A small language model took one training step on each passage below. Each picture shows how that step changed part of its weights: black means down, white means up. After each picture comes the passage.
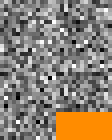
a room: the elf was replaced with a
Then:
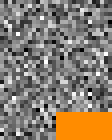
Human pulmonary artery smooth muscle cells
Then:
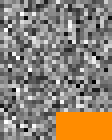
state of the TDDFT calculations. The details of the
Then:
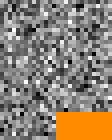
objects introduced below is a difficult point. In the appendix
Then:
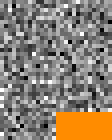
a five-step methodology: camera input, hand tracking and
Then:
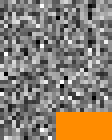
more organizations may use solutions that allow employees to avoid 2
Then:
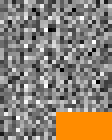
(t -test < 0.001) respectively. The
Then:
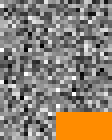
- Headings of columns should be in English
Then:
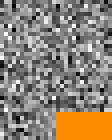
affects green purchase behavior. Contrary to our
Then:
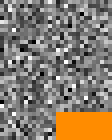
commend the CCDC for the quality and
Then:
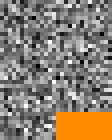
($O$, $E$ at first epoch,
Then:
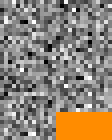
adopting sustainable business practices is not just about being environmentally
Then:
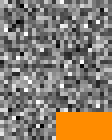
this purpose, deformed and undeformed samples were
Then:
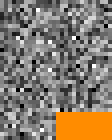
[8] improved these templates and focused more on
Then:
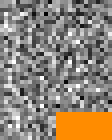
article is assessed by counting the number of times other
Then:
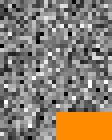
to sustainable small farming which can be a smart tool
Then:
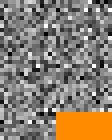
J. D. Franson, Phys. Rev. A
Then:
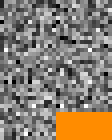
force? These elegant studies parallel those with
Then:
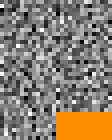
expert interviewing. The needs for practice teachers'
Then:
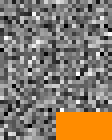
case, an MoE layer in MLLM
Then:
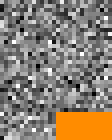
and $a_0$ being the strained and
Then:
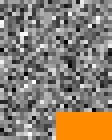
and a simplified Mathematica algorithm are provided in
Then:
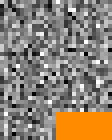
count array. The column 0 of the traverse map
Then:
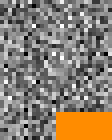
tools were applied for the purpose of data analysis for the purpose
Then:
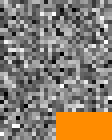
to uncertainty intolerance and perceived
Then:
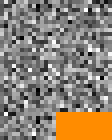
J. Langford, "Outlier detection by active
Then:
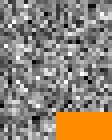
more than six months. 3.9 Exclusion criteria -
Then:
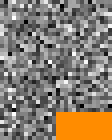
disjoint $I\alpha$ - closed sets in
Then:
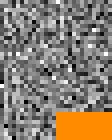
renormalized Hartree diagram vanishes to all orders in perturbation
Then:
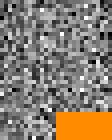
the Greater India Society simultaneously took up a project
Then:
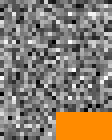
ATLAS and CMS measurement of the Higgs boson
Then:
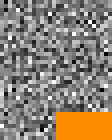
each journal is represented by a vector and each entry in
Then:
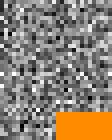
- LL _{n,i} : Noisy
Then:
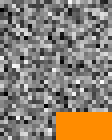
processing. In these processes, the interests of all
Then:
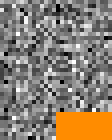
capacity increased only by 3.0 %. The highest shear
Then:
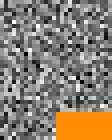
slow variation of the hydrodynamic variables due to dissipation
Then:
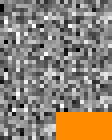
chemical composition of the stable layer. This material rapidly
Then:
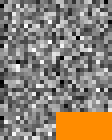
The development of agriculture in Nigeria has been slow despite various
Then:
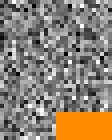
subgroups of the standard model. These problems, related
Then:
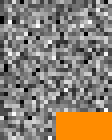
background, broke away the social barriers to
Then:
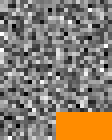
communication systems. In \cite{ref21}, the authors
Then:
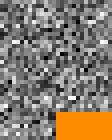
with many practical applications and active research topics
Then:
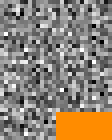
Figure 6 shows Mean of ACQ internalizing across educational
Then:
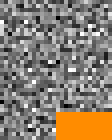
= X \alpha + Y \ {\rm and} \
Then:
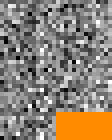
set $v_2' = 0$, leaving only
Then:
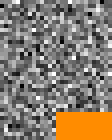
policies, curricula, and the use of
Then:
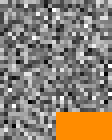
solving Eq.~\eqref{eq:lsyn} within
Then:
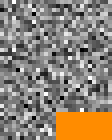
historical account bills $\mathcal{BI}$. The method
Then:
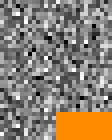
of the QD and its position within a NW with
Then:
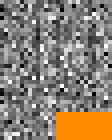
and 86 extract air rooms. Multiple products were
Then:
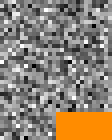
about the five year vision, one of the things we
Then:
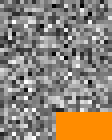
a clean and lean government as well as equitable distribution
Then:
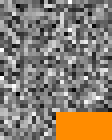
investigation of the effects of influence of DE and DM
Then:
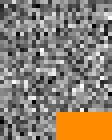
often used for WDM simulations. We therefore provide access to
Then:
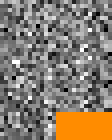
of the skyrmion sizes). The length of the
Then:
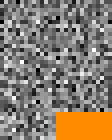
age Independent Numerical 21-81 pres Independent
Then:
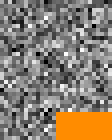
et al. [277] studied, by using shear
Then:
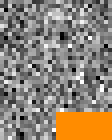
to code coverage. Higher EPC values suggest that the
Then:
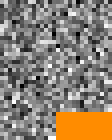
The most common side of PSP was generally the right side
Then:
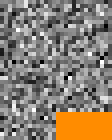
study. MŽ performed the experiments and data analysis.
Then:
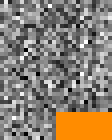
with better fire resistance - The reinforcement, of the
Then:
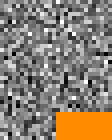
phase homogeneity, the arc-melted
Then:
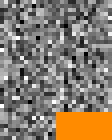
In this study, experiment on simultaneous localization and mapping
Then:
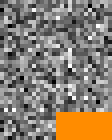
those of widely used online LLMs—such as
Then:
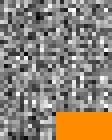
\end{eqnarray} where, as before, the
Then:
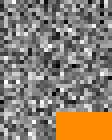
influence of psychological abuse was 12%, and physical abuse
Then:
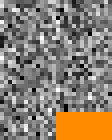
RIS functionality. Next, it discretizes all
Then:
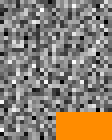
Intensity. okl. Prism planes.
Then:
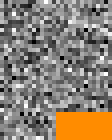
eclipse' have been given by
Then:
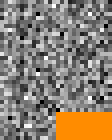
is worth highlighting the public debt ratio decreases of
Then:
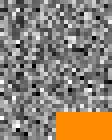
in this section we report timings from two real-world
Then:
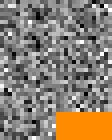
sigma model: \begin{eqnarray} {\cal
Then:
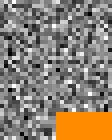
Leontiev considers that the ways of psychological
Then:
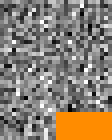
overflowing; then it made to wraps to
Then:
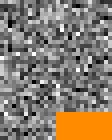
that would replace the finite dimensional Calogero matrix representation
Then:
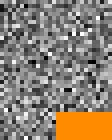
should be identified to account for the model's predictions. This
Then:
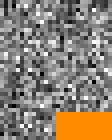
[105]. Most of the described estimates of the rotation
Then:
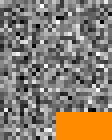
has noted that system reserve margins remain below the international
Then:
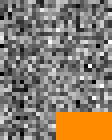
the semantic system of language, laying the foundation
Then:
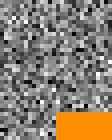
The theoretical scattering was convolved with the instrumental
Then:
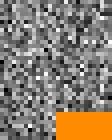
pressure at the inlet of the gas turbine;
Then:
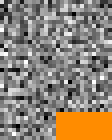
to normal values (Table 5). Table 5 Dynamics
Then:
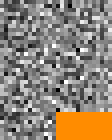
as oxygen poorly diffuses into water
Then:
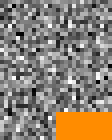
model. A secondary priority was to generate a
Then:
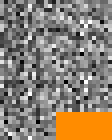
SA, ID and CA Writing – original
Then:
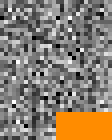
it covers the 20th century only.
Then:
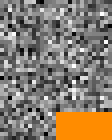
the reconstructed three-dimensional density distributions and the spin
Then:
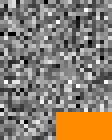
known competing financial interests or personal relationships that could have
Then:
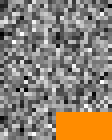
and statistics. These so called anyons have been attracting
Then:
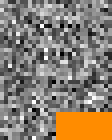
a loss of functional TREM2 in microglia
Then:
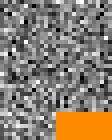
system ~\eqref{psicomposite} is considered with
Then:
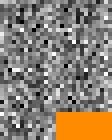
model of the thermal state of metal on an output
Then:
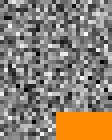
with 80s elapsed (i.e. 20
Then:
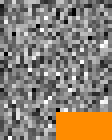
agreement with the experimental results. Moreover, the strain results from
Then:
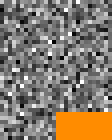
inflammatory activation in both humans and laboratory
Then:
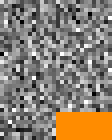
templates that have specific file format, content patterns,
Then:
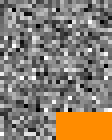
galaxies) clustered at $z=3$ having
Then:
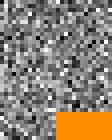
Landau level to fractional quantum Hall states. \item
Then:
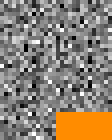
perfect opportunity for all related stakeholders to rethink
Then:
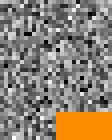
distributions, they aim to capture how players will behave
